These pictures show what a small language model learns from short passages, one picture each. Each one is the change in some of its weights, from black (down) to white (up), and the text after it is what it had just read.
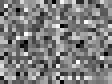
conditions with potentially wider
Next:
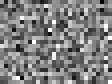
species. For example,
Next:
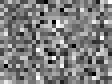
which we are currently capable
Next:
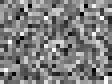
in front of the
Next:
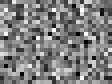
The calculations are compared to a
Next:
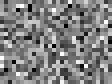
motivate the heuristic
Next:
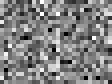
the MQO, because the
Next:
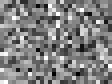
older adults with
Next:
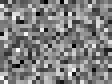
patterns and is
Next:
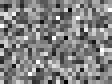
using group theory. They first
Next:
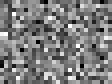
parameters. These results confirm
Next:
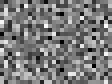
measurements suggested a
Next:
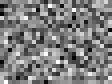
had a non-directional
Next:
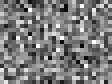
\emph{Our results
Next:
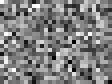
to their exercise
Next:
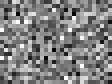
Jain, and YR.
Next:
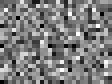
the ability to respond
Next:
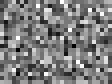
via two-dimensional
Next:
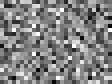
the preload level according
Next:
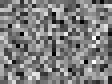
processes, often in the
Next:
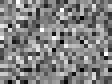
frequency of the $j$th
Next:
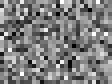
conversely, every
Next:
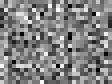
developments etc., with related
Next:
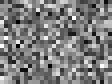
use these relationships and
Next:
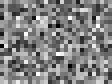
school team should
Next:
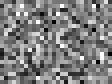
such as overall dietary
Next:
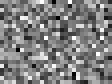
the main beam, each section
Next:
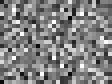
Green No F2
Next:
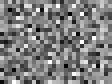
have presented a detailed method
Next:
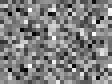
collimated flow or
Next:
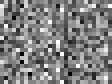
social, cultural and
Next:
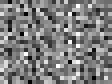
differences in the pattern
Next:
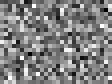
sharing. Further,
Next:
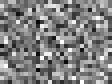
present and future. This
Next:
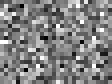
However, in agreement with
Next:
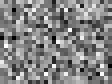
at the bottom of
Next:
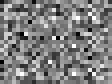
Figure 6 – Example
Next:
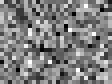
1$ but neither
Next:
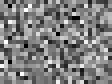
from the sieving process
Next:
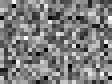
the understanding of the
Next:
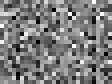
creep deformation behavior
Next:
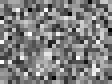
us all in the right
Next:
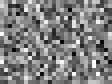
to study antimicrobial
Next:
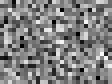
can range from minor scale,
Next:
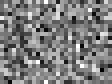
as medians to
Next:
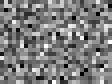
out-degree k .
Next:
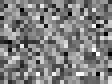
where $n_{\bf q}$
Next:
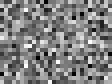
°C. In this
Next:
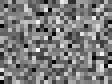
that would enable the learner
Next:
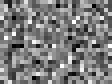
Formulation H (%)
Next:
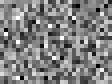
delays. Figure 8:
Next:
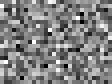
more complex. For example, on
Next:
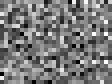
valorisation of fish
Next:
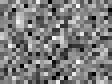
freedom of a
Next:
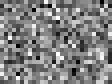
gravitino and
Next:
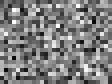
of cow breeds
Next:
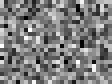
are likely to attend
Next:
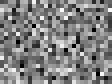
$I$ and the hole
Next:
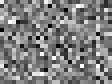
divergent. That
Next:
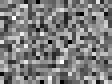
fully insulated!
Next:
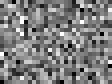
your dream ,
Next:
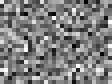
Entry Formula
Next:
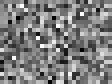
conformal covariance
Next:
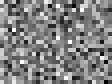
to the event. That
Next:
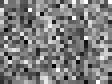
predecessor or
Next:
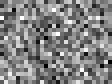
domain. They have
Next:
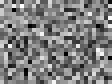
greatest extent possible is
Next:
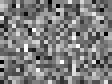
(we used extended
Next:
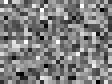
of universities as
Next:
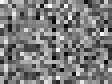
flexibility in
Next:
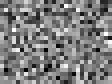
120 minutes. A
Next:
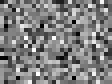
for moving beyond
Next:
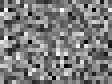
Results of correlation analysis F
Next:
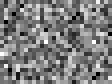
of linear equations via
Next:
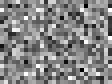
most 12.5mm of
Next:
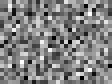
the criticism of
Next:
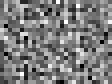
potentially unlock rich
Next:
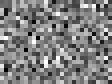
as a result of the fact that
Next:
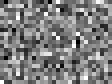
influenced by,
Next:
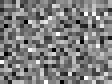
underlying physics.
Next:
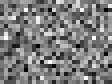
making deals with
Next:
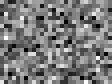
momentum fraction
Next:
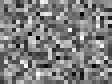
at intervals of 0,
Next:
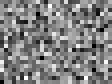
platforms, including
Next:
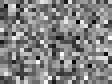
and the blue HB,
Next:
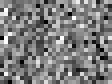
embedding tables
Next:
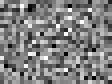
verbal mapping proposed by
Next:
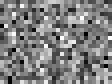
in these distant H~II
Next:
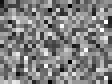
most cases, the thermal
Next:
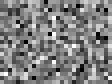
by dominant register
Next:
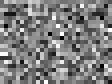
mechanisms that are responsible
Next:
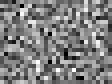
in terms of enhancing
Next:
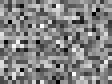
through the 1980s and
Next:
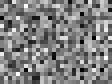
a significant influence of
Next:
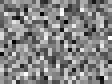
was used. For the present
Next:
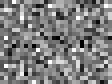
Cutlip et al.
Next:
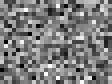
striking difference in
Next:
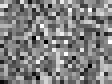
pull-out are not
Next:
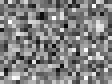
coordinate, and
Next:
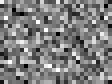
is ironic that so
